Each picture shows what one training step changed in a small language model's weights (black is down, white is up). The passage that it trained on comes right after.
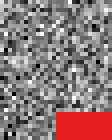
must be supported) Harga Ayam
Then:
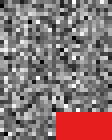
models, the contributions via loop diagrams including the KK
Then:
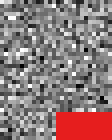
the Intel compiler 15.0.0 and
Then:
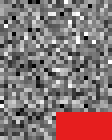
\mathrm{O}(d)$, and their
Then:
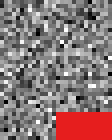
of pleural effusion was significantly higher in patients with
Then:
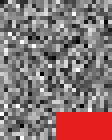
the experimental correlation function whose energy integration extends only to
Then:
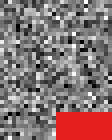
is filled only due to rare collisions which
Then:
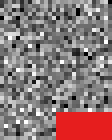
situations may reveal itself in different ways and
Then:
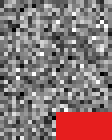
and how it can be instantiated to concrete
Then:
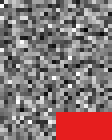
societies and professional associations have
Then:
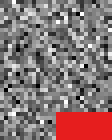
do not look as well organized as that of their
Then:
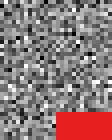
on the social media platform Twitter from
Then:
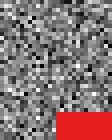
semi-simple finite-dimensional Lie
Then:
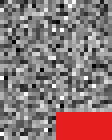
a restitution was observed in the relaxation of
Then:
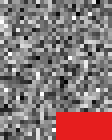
Fagbemigun^{1*}, O.
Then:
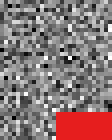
V1 Visual Cortex; the
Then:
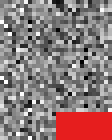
by SDO/AIA 193
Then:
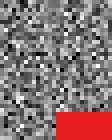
speculative area of physics; it has vast
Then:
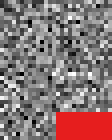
with known ground truth beamspace, the system performance is
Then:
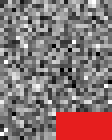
data is transferred to the UNTWIST
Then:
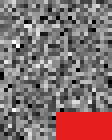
It is characterized by a relatively small number of variant
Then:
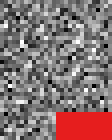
(b) Quasiparticle linewidth
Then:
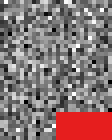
(\ref{8ans}) for metrics of
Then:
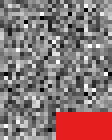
elements in Eq.~(\ref{NESSH}). Since
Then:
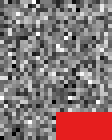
to make a significant impact. She emphasised that digital
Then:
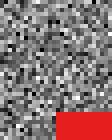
various magnetic field components. {\bf Bottom}: The corresponding
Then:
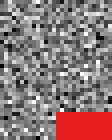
Business and Growth of the Firm
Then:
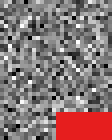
mechanisms. We conclude and give an outlook
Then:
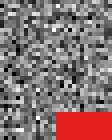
interactions was finding a set of parameters that gives a large
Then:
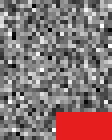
of fuzzy rules-based system for
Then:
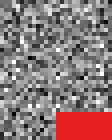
would need modifications and several navigation
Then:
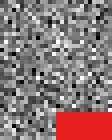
generating common solutions to many shared information technology and data
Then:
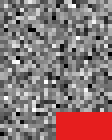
all assumed to lie in a separable
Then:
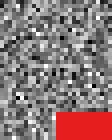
declare no conflict of interest of any
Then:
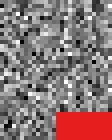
mechanical removal of the ice layer, surface
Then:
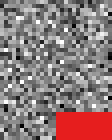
is important in sustaining economies and food
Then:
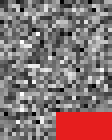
to the metal evaporator plate.
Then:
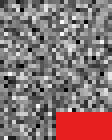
to the visible wavelengths, and the difference
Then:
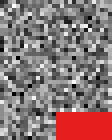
place called? ‘A further hindrance to
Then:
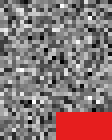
A.~A. {Pevtsov}, and
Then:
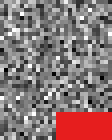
main text of the paper, we have claimed
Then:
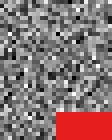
States, for example, VBAC rates can be
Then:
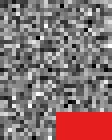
fludioxonil and folpet
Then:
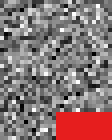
and to Kruskal--Szekeres
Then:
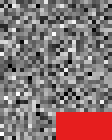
While in [4] their values are derived with fixed
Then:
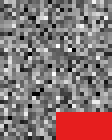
Crash Prediction begins with
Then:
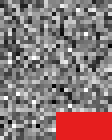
area is high in using filter-press method)
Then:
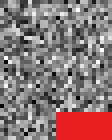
that the radial direction plays a distinguished
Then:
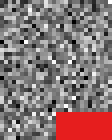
distance was maintained as 20 mm, which allowed the
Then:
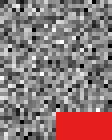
negligible in the scope of this study.
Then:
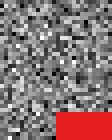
interaction, then we can't calculate the distance with
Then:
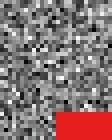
that there exist matrices $a_{\alpha
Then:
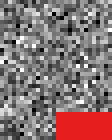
is 0.78Hz. The beam is extracted from
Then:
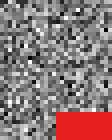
the laser pulse energy and pulse shape.
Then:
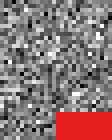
accurate fits for both stars' broad absorption
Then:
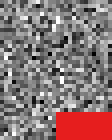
SRC pairs, indicating that the two
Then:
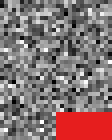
policies that is attractive and provides value for both
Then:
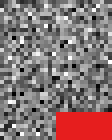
relay network, the system model of which is
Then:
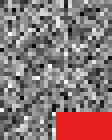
system level. Furthermore, the circuit disturbances leading
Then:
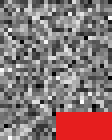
for a healthy outcome. The present study was taken
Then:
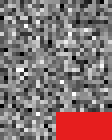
spectroscopically detected tertiary is
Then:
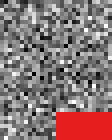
about 20. The edges of each spectral region were cut
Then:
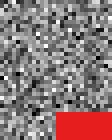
their satisfaction and ultimately on their
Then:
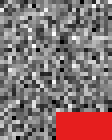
a Gaussian fit of the intensity profile) for a
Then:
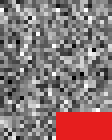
appear verbatim in five or more cities,
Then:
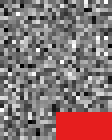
regime, the oscillations reduce to the standard
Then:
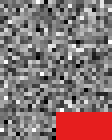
between \(3\backslash5\) and
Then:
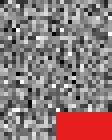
the design procedure of energy planning in the
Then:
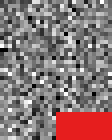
comparison to the totality of the inner life.
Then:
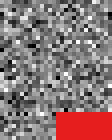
& Outreach Librarians are answering
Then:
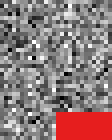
- Web Site of Terres &
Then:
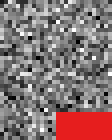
the high-energy power-law (PL)
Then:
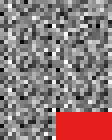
E F G H I J K L M N O P
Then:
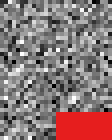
the full BLM loss pattern measured in the
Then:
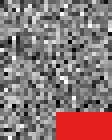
in solution was so chosen that it lay in the region where
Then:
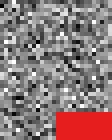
possess certain specific advantages like no need of
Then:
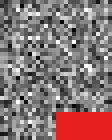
protojets $i$ contained in the
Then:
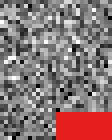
that can suppress the corruption due to both noise
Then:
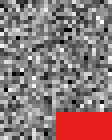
repeated path exploration, we adopt a strategy
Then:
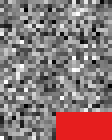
The 1$\sigma$ uncertainties in the derived
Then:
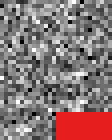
code with theoretical expectations. Finally, diverse use
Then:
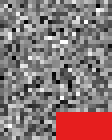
At the six month review, the majority of
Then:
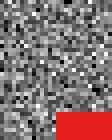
2kg of each grain type were thoroughly
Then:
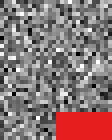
w} = \lambda \nabla_w$$
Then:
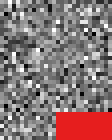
{\em Proc. R. Soc.
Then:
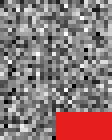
in the top 1.5 mag of its RGB
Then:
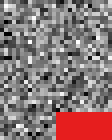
reward mechanisms represents the primary pillar of
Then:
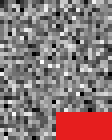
to the fact that life threatening and the
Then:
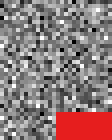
regions are superimposed on each other):
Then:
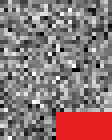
Grids for large scale research facilities
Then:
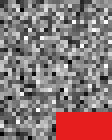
to figures, certain drawings also contain various
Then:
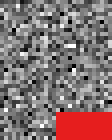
non-stationary periodic flow field. In both
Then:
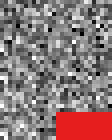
is a real-valued function of real
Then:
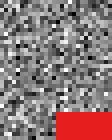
I am more interested in European topics X
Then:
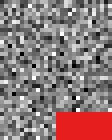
plot, and setting in literary texts.
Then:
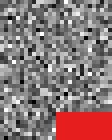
\textit{"The interaction of high-power
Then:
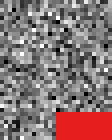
statement This study was approved by the ethics
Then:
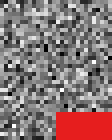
its creation. In this section, we describe these
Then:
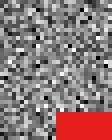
which involved tumor excision on the general
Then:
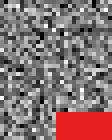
edited by a human. 4. Key drivers
